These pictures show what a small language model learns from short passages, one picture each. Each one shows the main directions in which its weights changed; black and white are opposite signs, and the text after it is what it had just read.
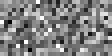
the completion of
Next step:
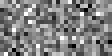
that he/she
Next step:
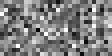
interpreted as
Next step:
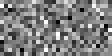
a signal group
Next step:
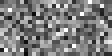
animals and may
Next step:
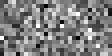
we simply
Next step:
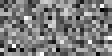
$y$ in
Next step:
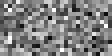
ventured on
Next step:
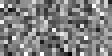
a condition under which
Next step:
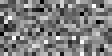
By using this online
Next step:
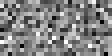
fields on
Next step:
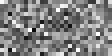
showed that the
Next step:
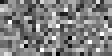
has to improve in
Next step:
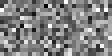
be a smooth,
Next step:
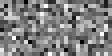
NaOH solution
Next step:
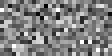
for a Banach
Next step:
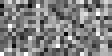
Loeser for
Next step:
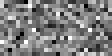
Evaluate the
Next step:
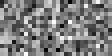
of $A$, where
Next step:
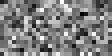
of significance to study
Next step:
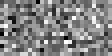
[6]. We should
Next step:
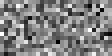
with a mental
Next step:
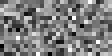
also known as
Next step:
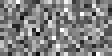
in the general case.
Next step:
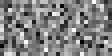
invariants obtained
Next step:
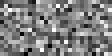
audience for
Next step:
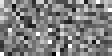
mean zero random
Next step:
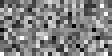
the equations in
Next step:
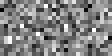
be factored out
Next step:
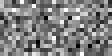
\text{for all
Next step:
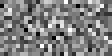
is the round metric
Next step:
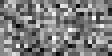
but this is not to
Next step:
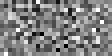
Production rate
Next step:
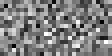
additional insights
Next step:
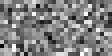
without recourse
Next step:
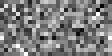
number of periods
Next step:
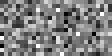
selected for the
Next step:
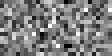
is one of the most
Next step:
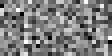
disc centered
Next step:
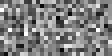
workshops to
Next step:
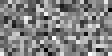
not focus on it
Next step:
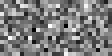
is a convex
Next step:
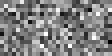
research questions for
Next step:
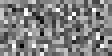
graph likewise
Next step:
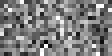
role of natural
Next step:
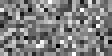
and kernels
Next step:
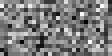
current paper we
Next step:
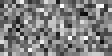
transform of the
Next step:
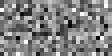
and FNDR
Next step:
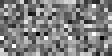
main source for
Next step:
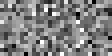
n. 9 del
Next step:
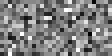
not convergent,
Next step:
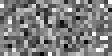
\cap H$ is
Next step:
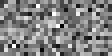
if and only if the
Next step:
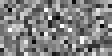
inlet in the
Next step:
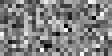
conormal front
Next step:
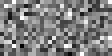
The only natural way
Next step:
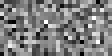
The quantity
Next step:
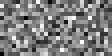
(of the first
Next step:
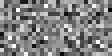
0 Belyi
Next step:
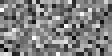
work identifies a
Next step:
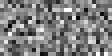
on their convergence
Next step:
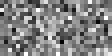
problem or task to
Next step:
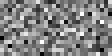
in revised
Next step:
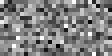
denote the space of
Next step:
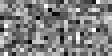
insanity or
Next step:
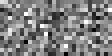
that there will be one
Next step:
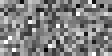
design and analysis of a
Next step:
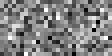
in each layer
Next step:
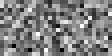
the restriction of
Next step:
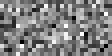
2) rectangle
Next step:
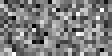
and Mani and
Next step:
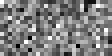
the Ph.D
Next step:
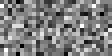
false, in
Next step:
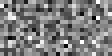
Normal $\Phi$,
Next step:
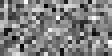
Indian National
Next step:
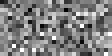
that the chain
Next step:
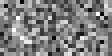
planes at the
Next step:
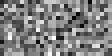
training and evaluation
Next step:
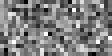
Closure of an
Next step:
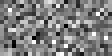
lines represent
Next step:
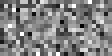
2 and General
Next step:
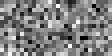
and the study was
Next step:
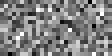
experiences based on
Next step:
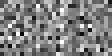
on $X$ a
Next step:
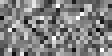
of the United
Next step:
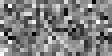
more strict
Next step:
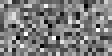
U.S. e
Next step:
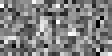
a minimal root
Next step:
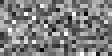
for proteasome
